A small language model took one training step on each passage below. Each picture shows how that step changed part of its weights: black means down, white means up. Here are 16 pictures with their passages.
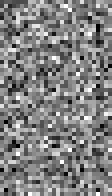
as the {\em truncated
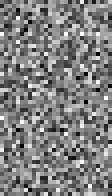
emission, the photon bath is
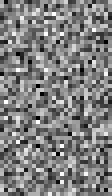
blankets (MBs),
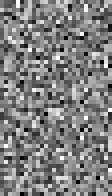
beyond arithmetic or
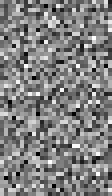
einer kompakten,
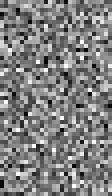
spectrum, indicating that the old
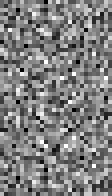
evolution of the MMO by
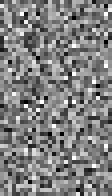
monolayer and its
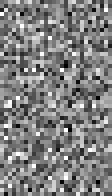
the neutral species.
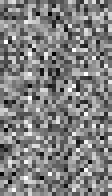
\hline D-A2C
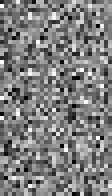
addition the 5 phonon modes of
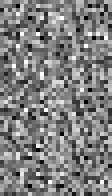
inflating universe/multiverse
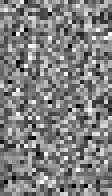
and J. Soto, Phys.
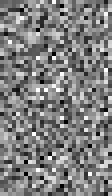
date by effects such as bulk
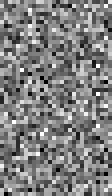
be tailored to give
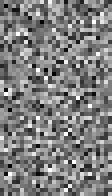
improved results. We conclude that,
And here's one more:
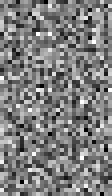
Overplotted are the
